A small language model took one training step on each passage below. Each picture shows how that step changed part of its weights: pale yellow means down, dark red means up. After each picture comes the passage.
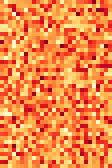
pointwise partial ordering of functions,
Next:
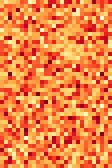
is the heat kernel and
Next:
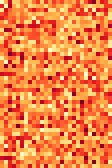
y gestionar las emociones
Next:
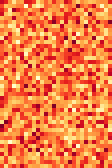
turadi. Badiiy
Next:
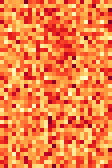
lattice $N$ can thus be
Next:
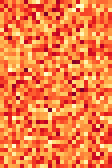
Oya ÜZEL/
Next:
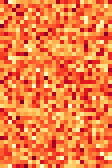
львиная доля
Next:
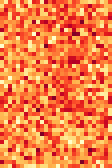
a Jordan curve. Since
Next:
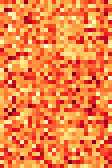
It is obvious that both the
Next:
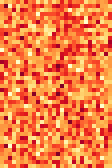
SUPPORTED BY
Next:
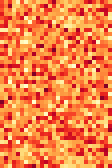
ерларнинг сув
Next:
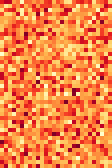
6.3 Búsqueda en
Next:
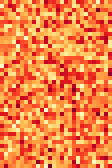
of a rational surface singularity is
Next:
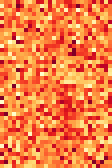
results for parametric components. It
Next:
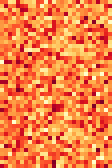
estudos não abordam a
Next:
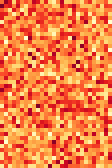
spectral decomposition \begin{equation}
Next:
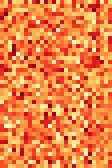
o alcance dos resultados.
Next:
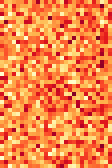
of the equation. Thus, the
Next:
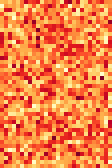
$\kappa$ is the least
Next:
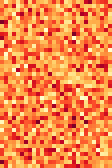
point of $x,y$ and
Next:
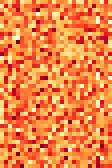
there exists a positive integer~$k$
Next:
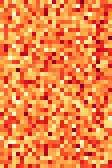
steps of our algorithm are
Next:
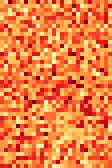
basis for the pre-Hilbert
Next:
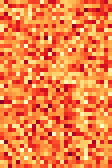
trabajo propone una
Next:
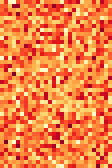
of this paper is structured as
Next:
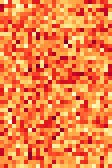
by $\mathcal{E}_l$
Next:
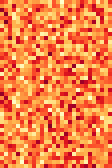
Hessian, we get
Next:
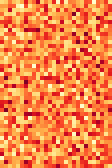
and extended by the author in
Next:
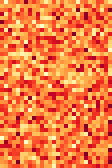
contradiction let $i\geq
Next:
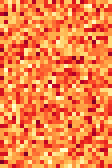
Riemannian manifold
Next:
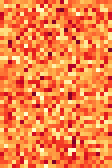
va lemmatizatsiya
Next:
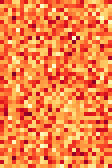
т.е. игра
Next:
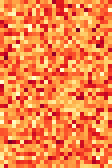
number $U$ maybe different for
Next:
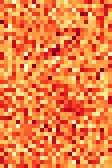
below. For the purpose of
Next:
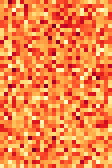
i očuvanje
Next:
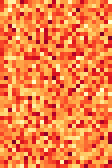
several disjoint classes
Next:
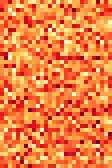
één of slechts
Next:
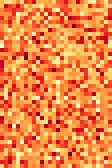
Thus $\dfrac{\partial
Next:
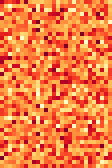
\ref{DDD} the
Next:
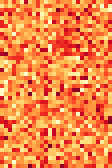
Funktionen im
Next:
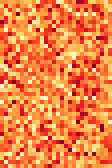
the same notations as in
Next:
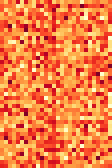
\item $u_K^\star
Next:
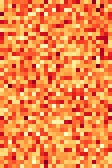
using variable splitting. In particular
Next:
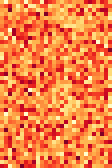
colabora para a
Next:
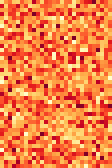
zulmat urug‘ini
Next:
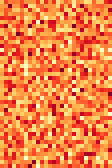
realizaram em conjunto
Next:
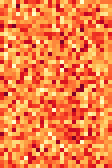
Qualität mit der
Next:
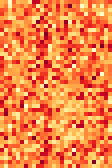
clusters. External
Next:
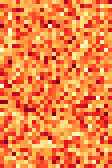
ora si scrivono
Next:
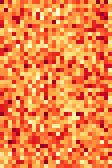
two estimation strategies for
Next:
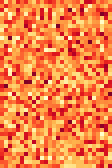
geodesic that can not be
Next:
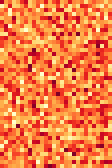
overzicht - a.
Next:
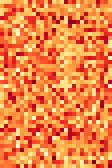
больше материала
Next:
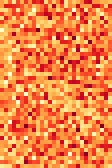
of service and tourism
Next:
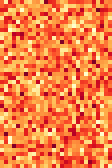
control the corresponding error term. To do
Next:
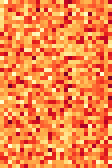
generally, for any smooth map
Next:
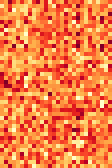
M'$ inducing the isomorphism
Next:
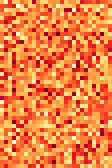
from Lemma 2.3 that
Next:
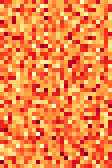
i.i.d. sequence with
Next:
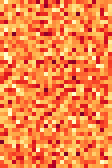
right lifting property with respect to
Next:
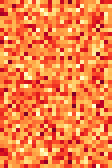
untuk kategori
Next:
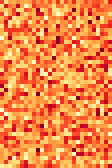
also give another equivalent condition
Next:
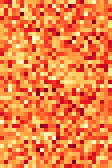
and near orthogonality can
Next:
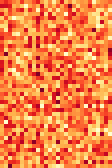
$\rho\colon G_F
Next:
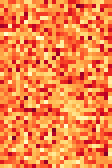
instituti Menejment
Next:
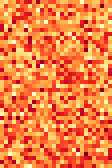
constant $B>0$. Our
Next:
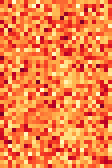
3. Zolina O.,
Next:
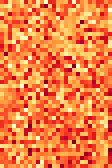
in $\mathbb{D}$, the
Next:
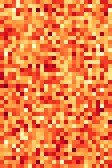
$y\in A$ such that
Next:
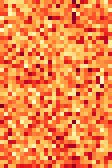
as the root of the equation in
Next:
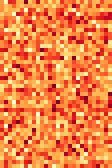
subgroup of $G'$ whose connected component
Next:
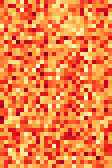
RL helps the system
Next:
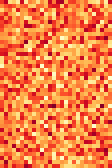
в кариесологии и в
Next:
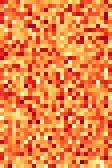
angeben, mit deren
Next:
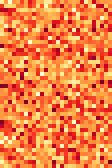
desmembrada por
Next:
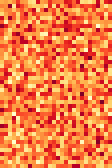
Hadamard coefficients are defined in
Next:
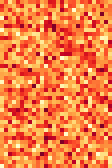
as influências externas
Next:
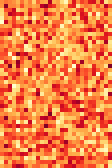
получится, что
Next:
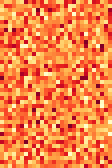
S$; then $x\notin
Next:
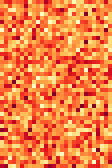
EC2 n'a pas
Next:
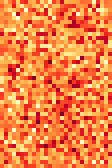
analysis of the features of
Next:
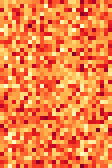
hisoblanadi. U
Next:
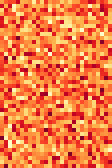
Duo- Link
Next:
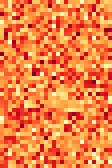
niños tuvieron
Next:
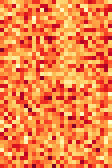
category $I$ and functor
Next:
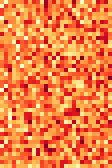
of the state at time $k =
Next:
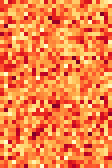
establish the following rectangular linear
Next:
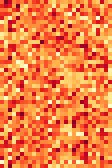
that \[ \al &
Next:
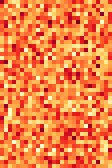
52. BOLANING
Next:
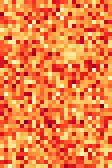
is no Gram matrix $X$
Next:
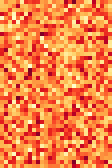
therefore leads to the following
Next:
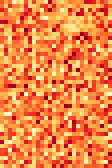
$. Conversely, reversal of
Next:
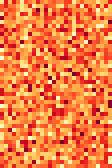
mathematical seminar
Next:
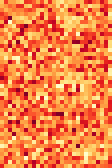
harakati, nafaqat
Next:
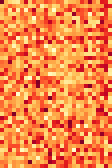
fields. The question of their
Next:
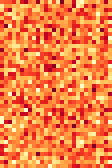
$s$ is a unit in
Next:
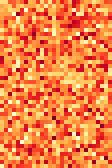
number of vehicles
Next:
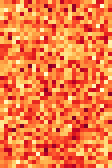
will mean that $Z = 2
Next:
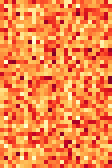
mesmo, como adverte o
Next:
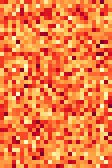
such that $\xi$ acts on
